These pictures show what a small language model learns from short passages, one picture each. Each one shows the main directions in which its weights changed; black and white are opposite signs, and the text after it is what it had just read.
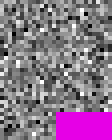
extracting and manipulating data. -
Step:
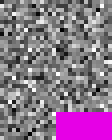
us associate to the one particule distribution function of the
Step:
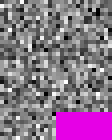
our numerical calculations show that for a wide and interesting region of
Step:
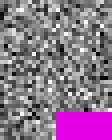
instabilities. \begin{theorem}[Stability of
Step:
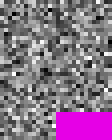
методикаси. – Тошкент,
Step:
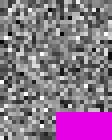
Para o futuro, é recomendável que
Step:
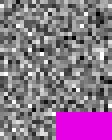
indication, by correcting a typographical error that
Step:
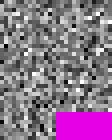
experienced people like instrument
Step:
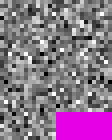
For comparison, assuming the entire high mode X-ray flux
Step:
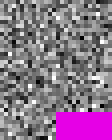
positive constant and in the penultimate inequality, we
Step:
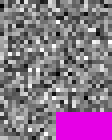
the closed point $x_0$ of
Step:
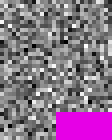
observed this in 1994 when I entered the
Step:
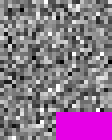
of $X$ (cf. Chapter 8 of
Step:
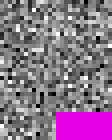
addition, for future reference, we recall the form of
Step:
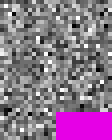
structural details can be found in Table 1.
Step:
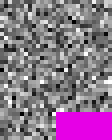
\subfigure[$t = 0.318 \approx
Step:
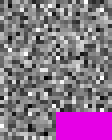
$p$-\duBois singularities then is equivalent
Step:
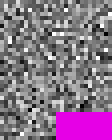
sextics', {\em Duke Math. J.}
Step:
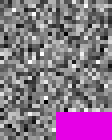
shift. At inference, a single global $\eta$ per
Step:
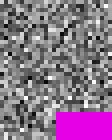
& Exact & \textit{A priori} \\
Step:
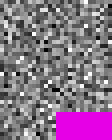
iqtisodiy siyosatining
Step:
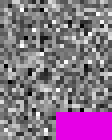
that $ h_0 $ is harmonic for the
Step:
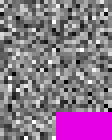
diferentes lugares do globo de uma
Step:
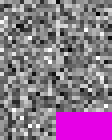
due to bulge lenses. The optical depth
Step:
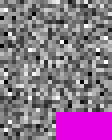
Innovative Society: Problems,
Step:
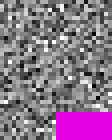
las necesidades que plantea la Reforma
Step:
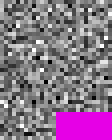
part of the conjecture from \cite{JN2}.
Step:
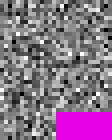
на основе научно-технических
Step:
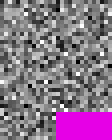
более 2 м. Ключевые
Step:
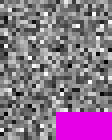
purely low-energy terms. Or it may be that
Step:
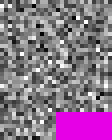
from each population. In order to test the role of
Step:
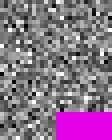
P+} \right. \nonumber \\
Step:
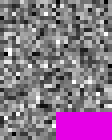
Let us now define the non-tangential
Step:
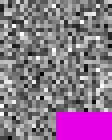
a discrete subgroup $\G$, i.e.
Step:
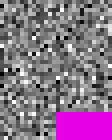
yine yerini almıştır.
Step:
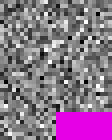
regarding the relation between toric arrangement and discrete
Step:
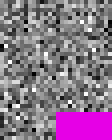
капитала [2]. Но по
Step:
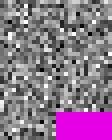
в.: это «плохой
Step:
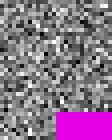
invariant $\hat{I}(t)$ satisfying
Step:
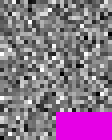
La historia del chiltepín se entrelaza
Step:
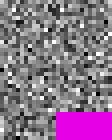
tablolar halinde verilmiştir.
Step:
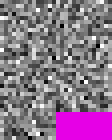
equations. They provide means to characterize QME by
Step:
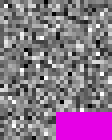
where $P$ is an arbitrary parabolic subgroup
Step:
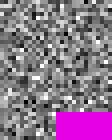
antivortex is able to propagate to the interior
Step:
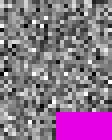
для дифференциальных
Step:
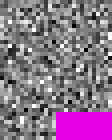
durumu giderme, müphem
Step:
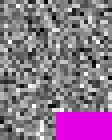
effort is allocated to meet the SI
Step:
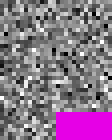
time in which the black hole evaporates completely is
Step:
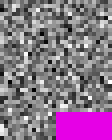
Unit transport cost from leukapheresis site
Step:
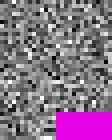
so'zi ham murakkab sintaktik
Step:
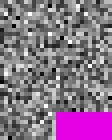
events." International journal of social science &
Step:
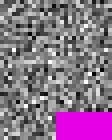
rivojlantirish uchun qator imkoniyatlar mavjud
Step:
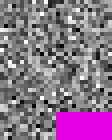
\\ \label{eq:adE}
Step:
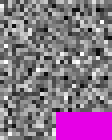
a droplet in bin $d_i$ must be
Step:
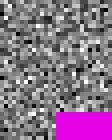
Institute for Research in Humanities, 2002.
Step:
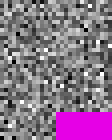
is a uniform normalization constant independent of $\varepsilon$ and
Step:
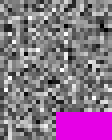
юрагида юзага
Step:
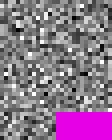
top-heavy IMF corresponds to a weaker
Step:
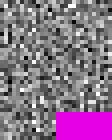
Palette Warna merupakan elemen
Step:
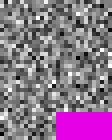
0$ and all other $q_l$ for
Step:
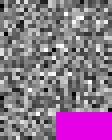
the null. The two first cases are not
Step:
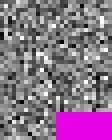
Rebeca Ferreira Nery¹⁹
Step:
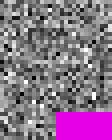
Советских Социалистических
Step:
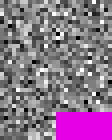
kapcsolódó tervezési
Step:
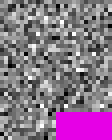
arising by working with audio features,
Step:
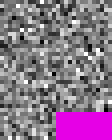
p}$ and observations $b=Ax^*$ on a
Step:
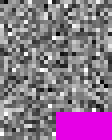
incidentes sobre o direito financeiro,
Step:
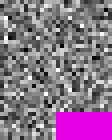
preferentially sample the cosmological likelihood,
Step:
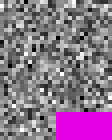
the partition of $\s$. By the maximum principle for
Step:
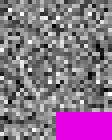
Corporate Control: The Scientific
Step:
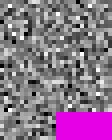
كليات التربية اتباعها
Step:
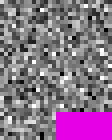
vast area of research on its own. For
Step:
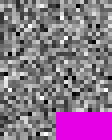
the results obtained from the Monte Carlo analysis.\par
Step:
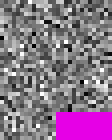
o'qitish: o'zbek tili
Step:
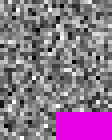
Address}: Bogolubov
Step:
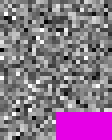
to the resulting sums coming closer and closer to
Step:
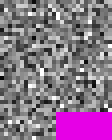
with pre-defined parameters, allowing for the classification
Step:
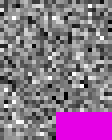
projective measurements, syndromes are extracted
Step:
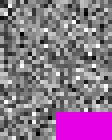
Purposes” An Advanced Resource
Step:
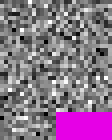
Öğretmen Özerkliği
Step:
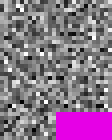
electrostatic voltage applied to a pull-down
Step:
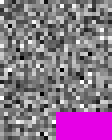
against GR may be realized at the LHC
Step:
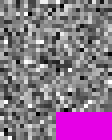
ишловчиларга нисбатан
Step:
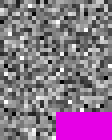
World Premier International Research Center Initiative
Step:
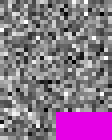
теории связей с общественностью.
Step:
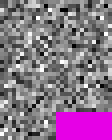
scoped to the three HIP workloads
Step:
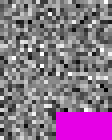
3, Beirut, Arab House for
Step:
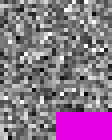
natural generalization of the example above to 4 dimensions with
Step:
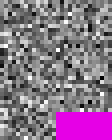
We denote by $x$ both the given element and a
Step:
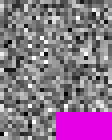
viscous timescales that are short compared to their
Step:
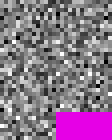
time while the shutter remains open. A stellar
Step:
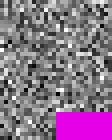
$x$ given parameter value $\theta$. However, the
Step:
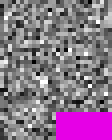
captured by (A) in the following table,
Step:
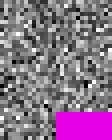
first copy and the parallel tempering (PT)
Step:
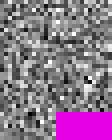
tersebut. Bruner mengatakan
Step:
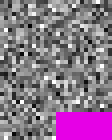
At the same time $\Delta$ increases non-linearly
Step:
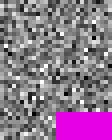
to the ring in 5 variables: ${\bf
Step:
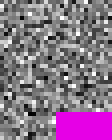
ez azt jelentette,
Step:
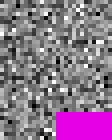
повреждены; 1 балл –
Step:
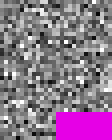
that $\phi(\lambda_n R) \to
